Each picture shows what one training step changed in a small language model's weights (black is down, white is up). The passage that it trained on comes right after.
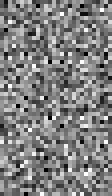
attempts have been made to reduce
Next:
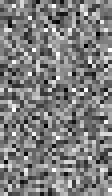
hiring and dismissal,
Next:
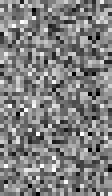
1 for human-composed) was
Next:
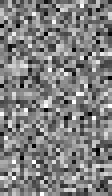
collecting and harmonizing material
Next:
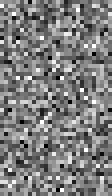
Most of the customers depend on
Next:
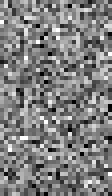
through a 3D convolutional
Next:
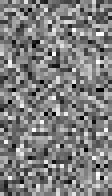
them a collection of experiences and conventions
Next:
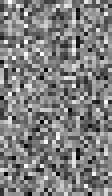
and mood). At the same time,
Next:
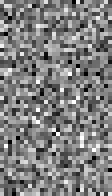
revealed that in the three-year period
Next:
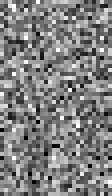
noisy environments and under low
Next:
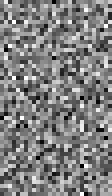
The empirical analysis of 15,000
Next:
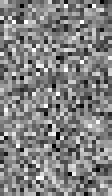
of physics of failure or life data analysis
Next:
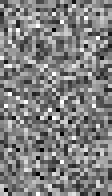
the magnetic board, which is
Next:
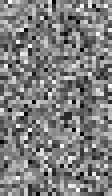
decline in MMR of
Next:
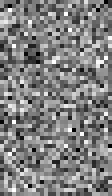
time (time until completion of
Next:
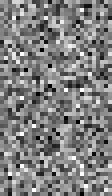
86°. It is readily
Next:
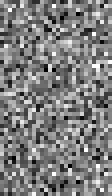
proceeding of the slicing and
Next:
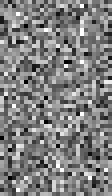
and influenza A virus
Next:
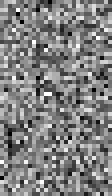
architectures (Figure 1). The CMS
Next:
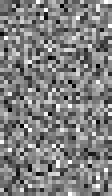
in the composite and of the Ti
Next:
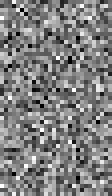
countries (developed and developing) with
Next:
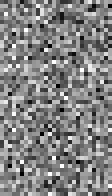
to objects and role transitions are
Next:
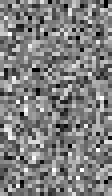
pixels (scaled).
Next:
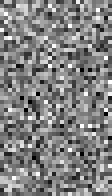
the physical origin of the observed
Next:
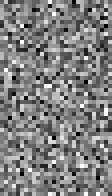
industries are required to obtain prior approval
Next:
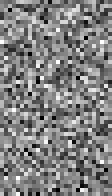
Complications in elective and
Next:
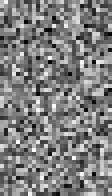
Z Soc Periodontol*.
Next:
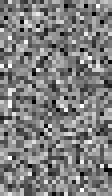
with a coarse-grained
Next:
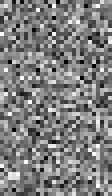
square kilometers, an
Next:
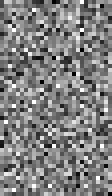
in MOOCs*” by
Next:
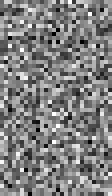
now working as a Co-ordinator &
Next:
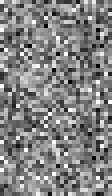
is the summary of the correlation findings:
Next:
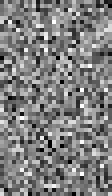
useful in this regard. Python
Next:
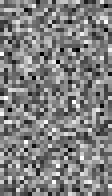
the performance and the flexible arm
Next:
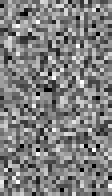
very fine natural harbor located
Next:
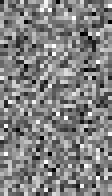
The ir and nmr spectral data
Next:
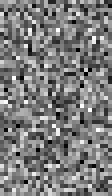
held November 17th and
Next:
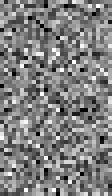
ligands. The activity increases upon
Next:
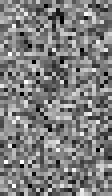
subject to mandatory registration.
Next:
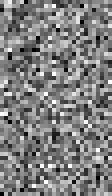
the upper layers AH 1
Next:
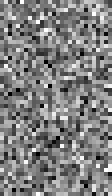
out for RT, pus,
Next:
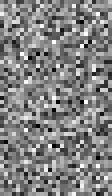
surface, eccentricity and pressure
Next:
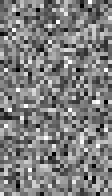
during the first days of November
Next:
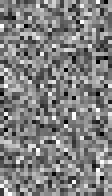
three plants randomly selected from each
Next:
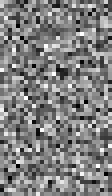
operational, gender sensitization
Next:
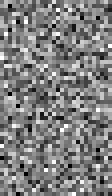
the power supply system, ensuring that the
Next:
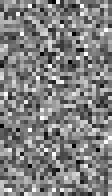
Cohen**)¹² and the
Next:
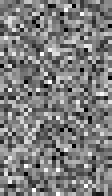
adjective. In linguistic literature,
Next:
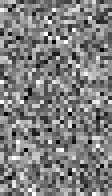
concerned. 2. The reading skill of
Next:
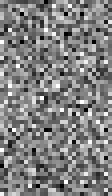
been shown to have impaired writing
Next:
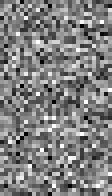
While in Brazil during the
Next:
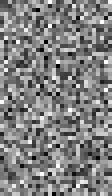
and economic mechanism the government establishes for
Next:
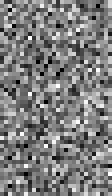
perceptual consequences, and experimental methods
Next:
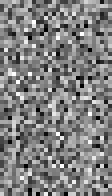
is both different in some ways. As for
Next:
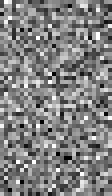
resistance^a in Guilan,
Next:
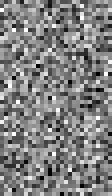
to know what he knows about the problem
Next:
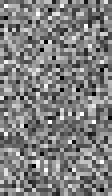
for farmers, which runs various educational and
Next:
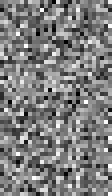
(JMFC's advanced
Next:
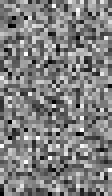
or all-encompassing implementation
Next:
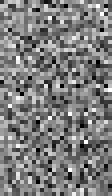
increasing demand for air cargo providing
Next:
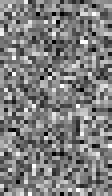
to Equity Ratio Also,
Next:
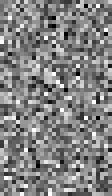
boys from gymnasiums
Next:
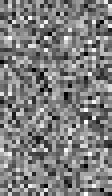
within *Paramecium
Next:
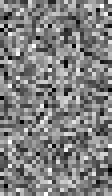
Michelle Lokot
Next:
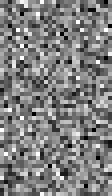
- Teck Dugald
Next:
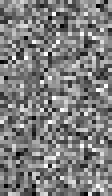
but frustrating to mark
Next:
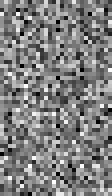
Text](#) journal and the University
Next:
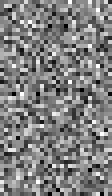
be determined. The main goal of this
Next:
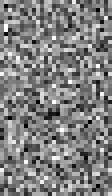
variations as the applied wind speed
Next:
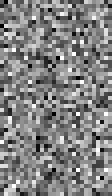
of subjective visuals shows
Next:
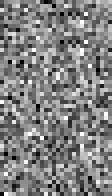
research please contact Ruth
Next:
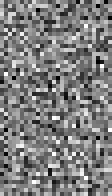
sources or places from where they get
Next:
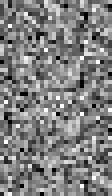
Green, Blue ROI Region
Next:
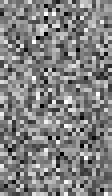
is the careful consideration of the particular
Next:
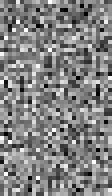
that samples are significantly different ($p <
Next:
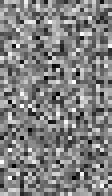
behavior. When a material is exposed to
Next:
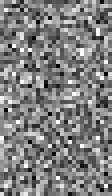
events compared to the overall period. However,
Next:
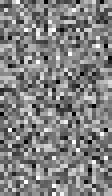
contribute in different phases of the development process
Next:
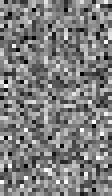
Hospital, Shimla
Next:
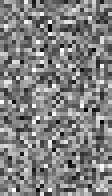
attackers may also use this application to
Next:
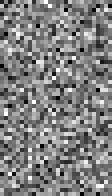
Thießen 2024), but to
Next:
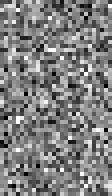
entry in the early 1990s,
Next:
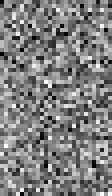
new approach for this cohort.
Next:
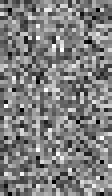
incorporation of traditional regulatory
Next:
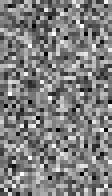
fishing is a significant part of
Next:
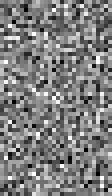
they approach the size of several hundred
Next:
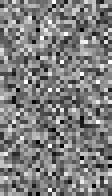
ideas in writing, - c.
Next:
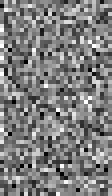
of these tools in systematic studies,
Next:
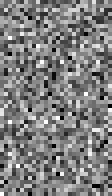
construction of rural teachers and promoting the
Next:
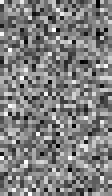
time consuming for teachers” (p.
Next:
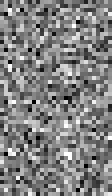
*International Journal of Social
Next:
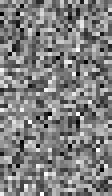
(SAV) rather than SUV
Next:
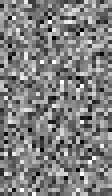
to that case. This is a valid
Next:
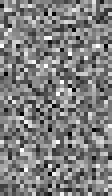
of our country to the field of education is
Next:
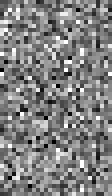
compressed gas acts on the
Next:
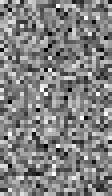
for experimental group (flipped
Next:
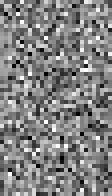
following sub-topics: the concept
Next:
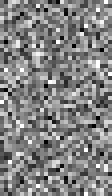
indicated highest numbers of shoots
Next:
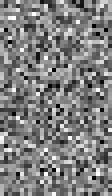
the ordinary exam. Also they were
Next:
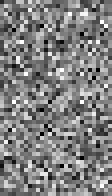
to a later conservatism. The
